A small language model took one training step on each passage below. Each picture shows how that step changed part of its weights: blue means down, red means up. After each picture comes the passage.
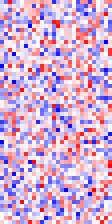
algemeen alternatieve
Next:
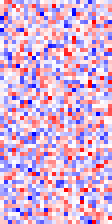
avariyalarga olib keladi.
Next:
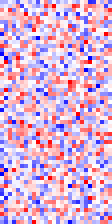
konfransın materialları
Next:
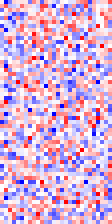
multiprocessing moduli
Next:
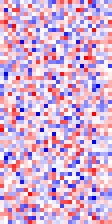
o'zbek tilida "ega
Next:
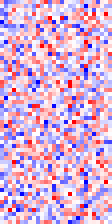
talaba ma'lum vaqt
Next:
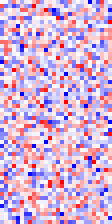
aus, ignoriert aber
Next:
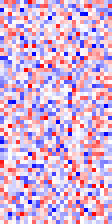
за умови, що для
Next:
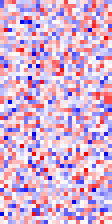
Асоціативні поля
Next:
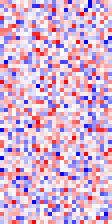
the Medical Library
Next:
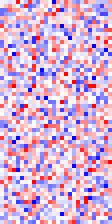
журнале Журнал
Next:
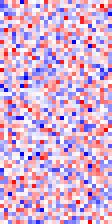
redundar en un beneficio
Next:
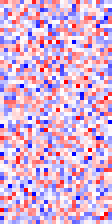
financiarë që
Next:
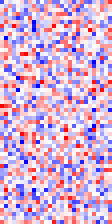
la medida de sus posibilidades,
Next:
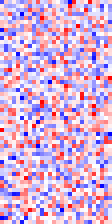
як наукове, так і
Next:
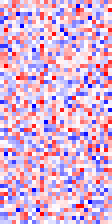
iqtisodiy jihatdan qanday
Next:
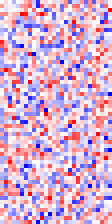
uma elaborada política de
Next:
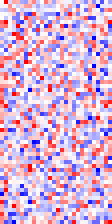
Optar al Título de
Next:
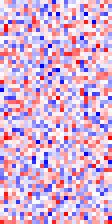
de quem e para quem reportar
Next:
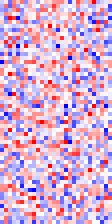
Isakov Janabay
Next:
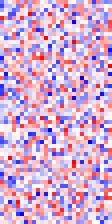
osteomusculares que se
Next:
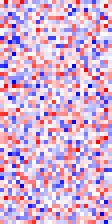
samples t-test)
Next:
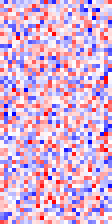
butunlay davlatning ichki
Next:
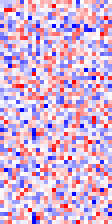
yoktur. Kaynaklar -
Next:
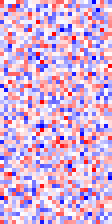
– це електронні
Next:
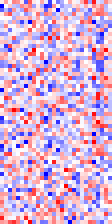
ишқ, ошиқ ўзини
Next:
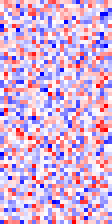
Educação. Diretoria de
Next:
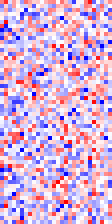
The article discusses the role
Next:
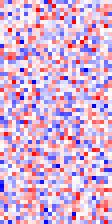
Модернизация школьной
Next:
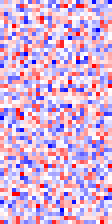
los niños, este alto
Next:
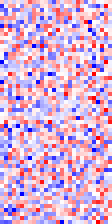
diktaturasiga qarshi
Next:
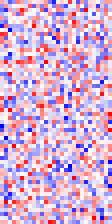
mahsulotlarni bichish va
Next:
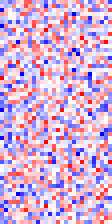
muammolar sezilarli
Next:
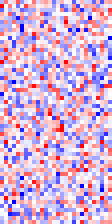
Wang F, Chen Y. et
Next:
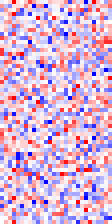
the rigidity and analytical
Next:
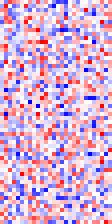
proyek atau konsep
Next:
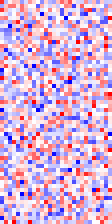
sobre Baudelaire (las
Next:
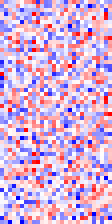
bilan bog'liq madaniy
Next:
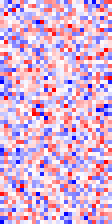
kullanarak; aynı
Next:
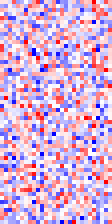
життя буде
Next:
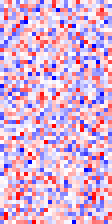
умовах. Список
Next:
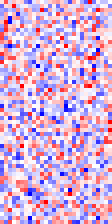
of film direction, but
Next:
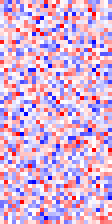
(H_0 ditolak,
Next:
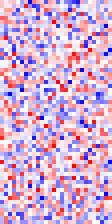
tropical com estação seca no
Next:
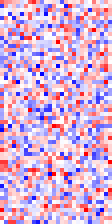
участников рынка об
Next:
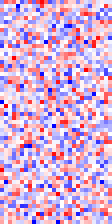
освіти в мирний
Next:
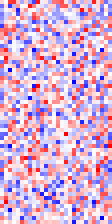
w związek
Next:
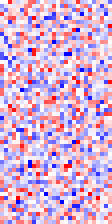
encaixa uma unidade
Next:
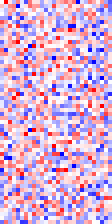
nisbatan zaif bo‘lgan
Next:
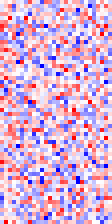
de vida y su alta tasa
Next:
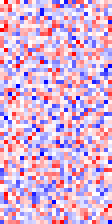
em edifício. A
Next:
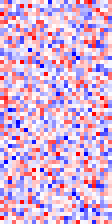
Lacerda Mendes.
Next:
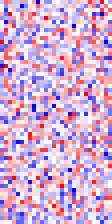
próximos cambios.
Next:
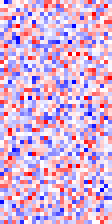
hospital in Nepal
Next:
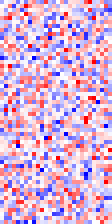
xohlagan dinga
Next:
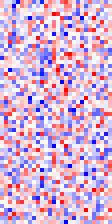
белков. С возрастом
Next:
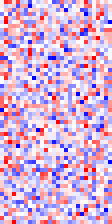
сфере управления и
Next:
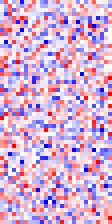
in 3D Motion Capture
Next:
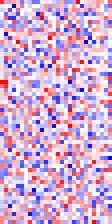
la manera com es desenvolupen
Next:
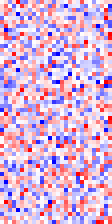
borganini qayd etish
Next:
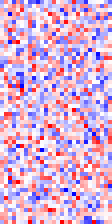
la práctica clínica del
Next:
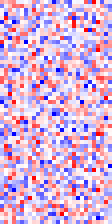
ovisno o skupini
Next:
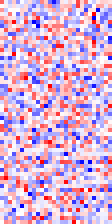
la presencia de bandas de
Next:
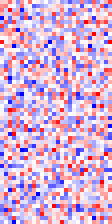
fatto veniva motivata
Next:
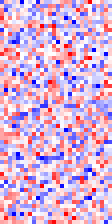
os itens do questionário
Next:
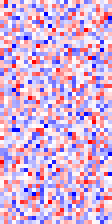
sind, um die Potenziale
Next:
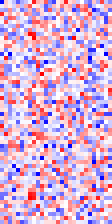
Teresa Orduña,
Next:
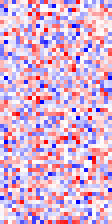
der einzelnen Gebäude
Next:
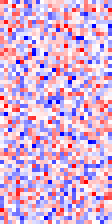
a escala internacional,
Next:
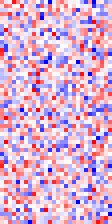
тақдим этилади
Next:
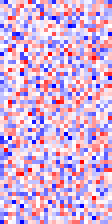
ijodiga o'z hissasini
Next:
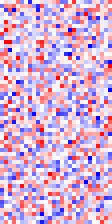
fér meg egymás
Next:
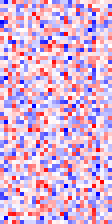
sarang pasir dan cangkang
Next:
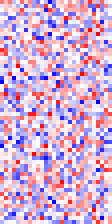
P. Kazhdan, vol.
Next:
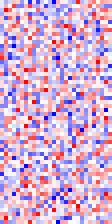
появление новых
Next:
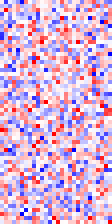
terstruktur dapat
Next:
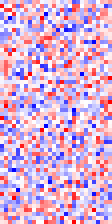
in contraposition to the medical
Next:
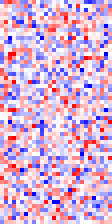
do grupo como um todo.
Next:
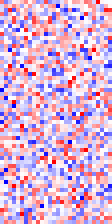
- 5.Raqamli
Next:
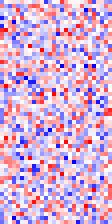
e documentazioni. Il
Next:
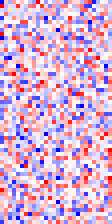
aks ettiradi. Bundan
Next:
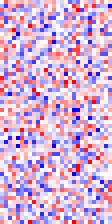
di coniugare libero
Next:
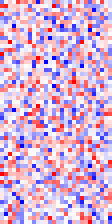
holda yetishtirish va
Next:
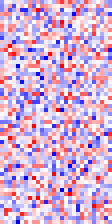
tipo criollo, estaban
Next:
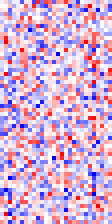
çocukluk döneminde
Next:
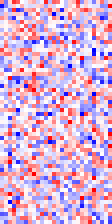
qilish jarayonida qo‘shimcha
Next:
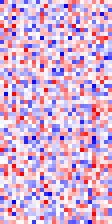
jarayonga ijobiy ham, salbiy ham
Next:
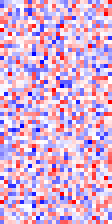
противостояние США
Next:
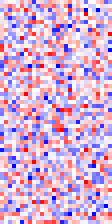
розвитку охорони
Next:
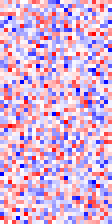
dunyosi alohida bir
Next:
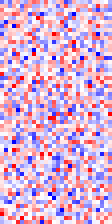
jadal rivojlantirishga oid
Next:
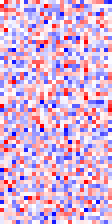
bodu (Tab. č.
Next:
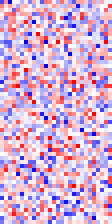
mas'uliyat yuklanadi.
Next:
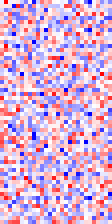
o pré-processamento, o
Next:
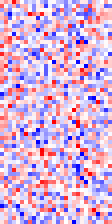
sufficiente di dati;
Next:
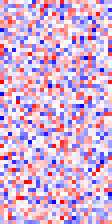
valorile și ati- -
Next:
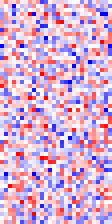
yoshligidanoq juda
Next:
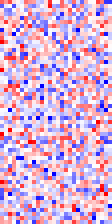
las nuevas tecnologías
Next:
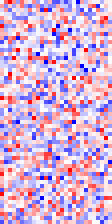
tle*, pomoże
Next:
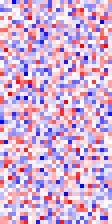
com responsabilização de
